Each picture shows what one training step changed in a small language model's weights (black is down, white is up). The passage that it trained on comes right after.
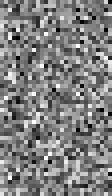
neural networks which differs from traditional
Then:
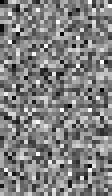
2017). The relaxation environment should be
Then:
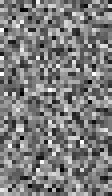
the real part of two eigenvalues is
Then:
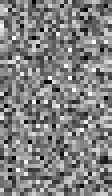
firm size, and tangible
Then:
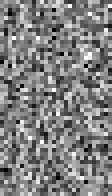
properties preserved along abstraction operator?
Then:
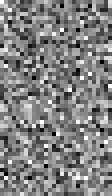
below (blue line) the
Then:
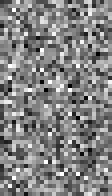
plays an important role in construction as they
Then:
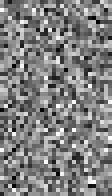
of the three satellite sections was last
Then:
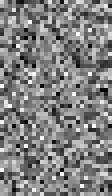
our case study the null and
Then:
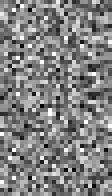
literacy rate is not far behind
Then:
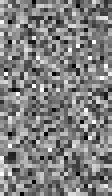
reduces the electron degenerate pressure.
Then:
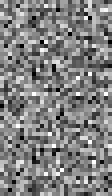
significant research field. Therefore SLAs are
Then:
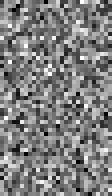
logistical providers by establishing long
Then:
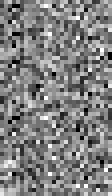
\begin{equation} S(k,
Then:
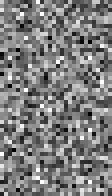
better quantitative agreement with the QMC
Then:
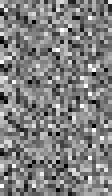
were chosen using random sampling technique from different year
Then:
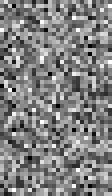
the scientific and theoretical foundations aimed
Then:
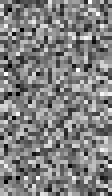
mentioned material and the extracted product using
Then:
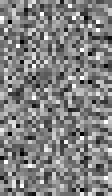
in Biomanufacturing The
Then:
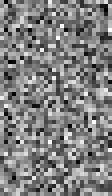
creates conditions that limit or suppress the
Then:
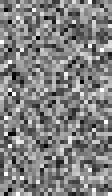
currently moving towards the use of
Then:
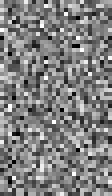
is used in subsequent store cloud
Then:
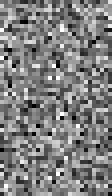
time profile of the proton flux measured by
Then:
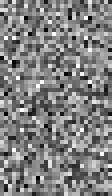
selection of an appropriate slope for
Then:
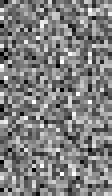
work is discussed in section 2, in section
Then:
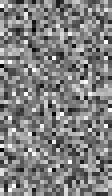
the resulting SE and ME2
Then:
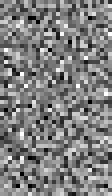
the world stage are part of a global
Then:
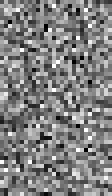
reaction between iodine and
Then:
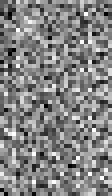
most susceptible ones, are
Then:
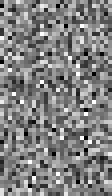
the Ricci scalar, and
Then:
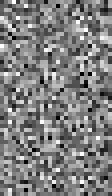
contain strictly less arguments than
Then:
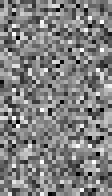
chiral condensate at
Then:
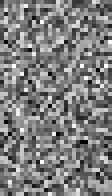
the link adaptation technique emerges as a
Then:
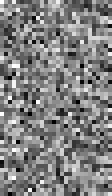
lower albumin level and lower
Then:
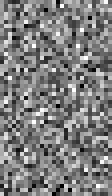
of the faulty data. Period
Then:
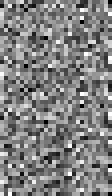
property (*cf.*
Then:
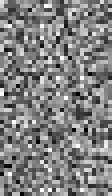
are regulated through the synergistic effects
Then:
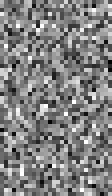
journals that are included is “
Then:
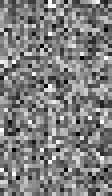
dashed horizontal lines in
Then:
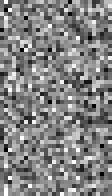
and Hoboken noted that
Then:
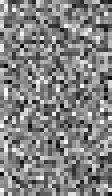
mass and star formation rate, which is
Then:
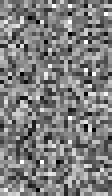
the activities of the insurance organization
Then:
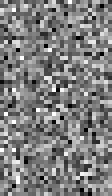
as water is rarely sufficient to meet
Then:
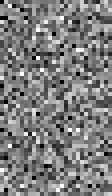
Table 2. Demonstration of the
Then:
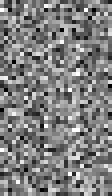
of zero (one) indicates no
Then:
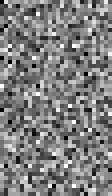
the self-assessment. There are
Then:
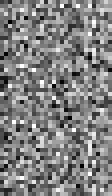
make demands for greater economic, social and
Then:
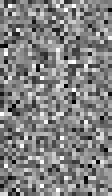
The BMI of 26 participants showed
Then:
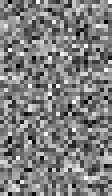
0$ as $\langle {\rm
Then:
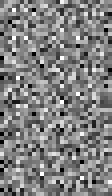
University, Ohio State University,
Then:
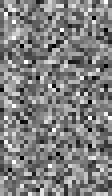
perceive through our senses.
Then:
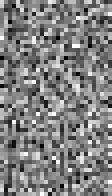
of the factorization results, and then compare
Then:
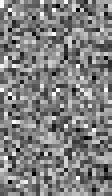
bilayer leads to the expectation
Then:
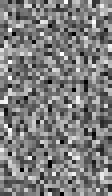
and less stressful style of learning.
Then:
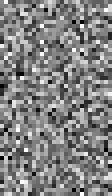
and Fafiolu et al
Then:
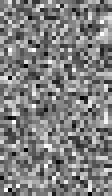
the double-primed frame
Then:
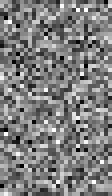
FIGURE 1: A -
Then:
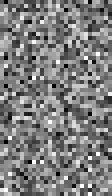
prior generates only the closest
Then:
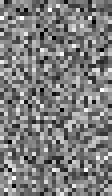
processing before explosion. Indirectly
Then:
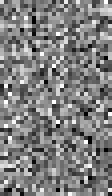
and sister Benish
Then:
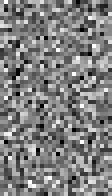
main purpose of the presentations is to
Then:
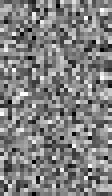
model, track the flow of information within
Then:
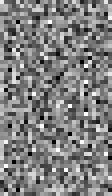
muons. The amplitude of the
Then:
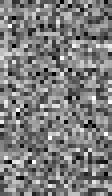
Nuclear Physics, under contract number
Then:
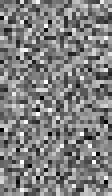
of education (DepEd) provided
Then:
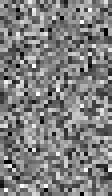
and Allied Programmes of
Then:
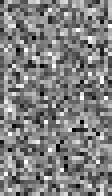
\psi_j}{\partial \eta}
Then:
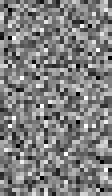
with 11% *Cr* content in
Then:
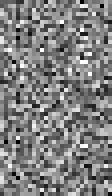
and educational status which supports our
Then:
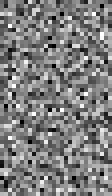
as viruses). The Mast
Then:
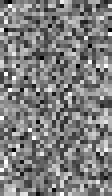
break offered as a
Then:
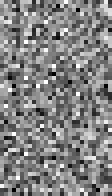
to discover synonyms and to
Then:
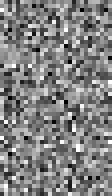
in all directions (Ball
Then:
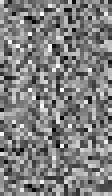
values along the sample in the marked area
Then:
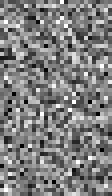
the significant effort in creating the data
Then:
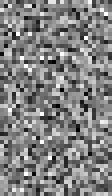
to have a negative impact on the performance.
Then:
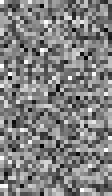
that LLMs are not
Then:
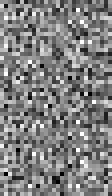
driven by solar absorber. The
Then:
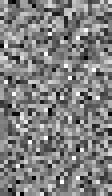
fallback, and hedging
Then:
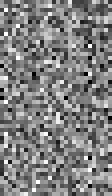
sequence stars are complex, since most such
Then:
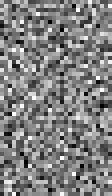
linguistic variables, subjectively
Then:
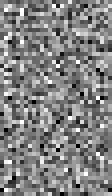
upper quantile interdependence in
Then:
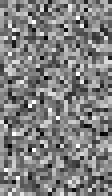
similar frames to a given frame.
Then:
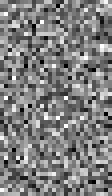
the fuel sensor, to
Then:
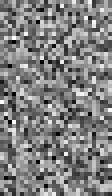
shortly after application in practical practice.
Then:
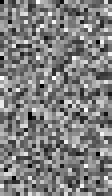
Z. Xing, H.
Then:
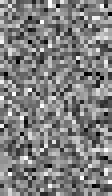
at the Fermi circle. In the
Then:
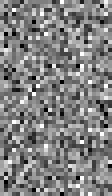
and row five shows the Gaussian
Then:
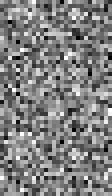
of both plant and animal
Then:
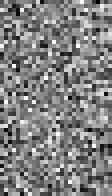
there will be only briefly
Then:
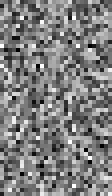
long history of study of amplification in random
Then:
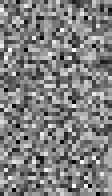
may be taken to be unity to first
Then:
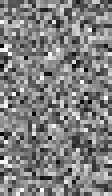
the local diets, and this becomes a
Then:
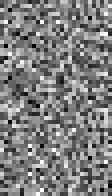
the work resulted in a very nice
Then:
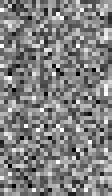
for the intercept describing the
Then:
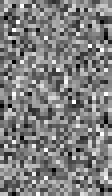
Agriculture, Department of Field
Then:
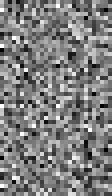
of three the difference between low and high
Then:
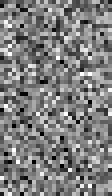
this case we have $\alpha \rightarrow
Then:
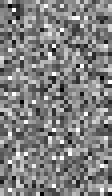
\right), \end{equation} where
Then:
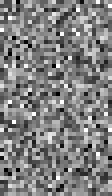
atomic limit (described by
